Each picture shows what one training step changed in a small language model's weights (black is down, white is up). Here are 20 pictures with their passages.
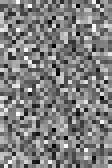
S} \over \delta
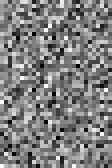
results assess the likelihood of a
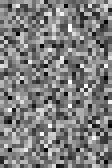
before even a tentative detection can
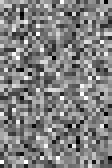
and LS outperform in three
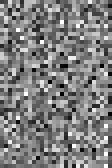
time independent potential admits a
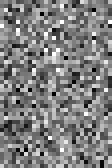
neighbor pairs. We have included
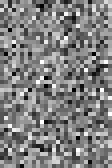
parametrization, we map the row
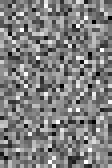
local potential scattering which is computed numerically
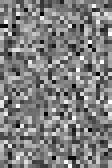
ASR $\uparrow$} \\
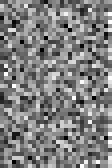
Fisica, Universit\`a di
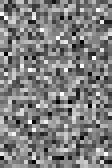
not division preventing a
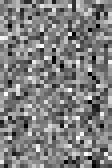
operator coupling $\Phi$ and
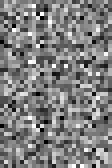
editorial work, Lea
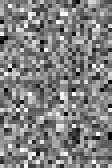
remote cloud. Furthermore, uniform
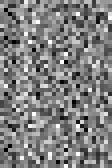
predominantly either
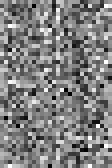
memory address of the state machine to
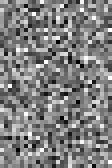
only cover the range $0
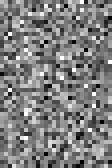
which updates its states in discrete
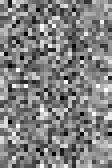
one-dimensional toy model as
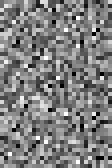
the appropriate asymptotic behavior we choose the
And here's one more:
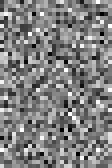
reflection on the T-dualized
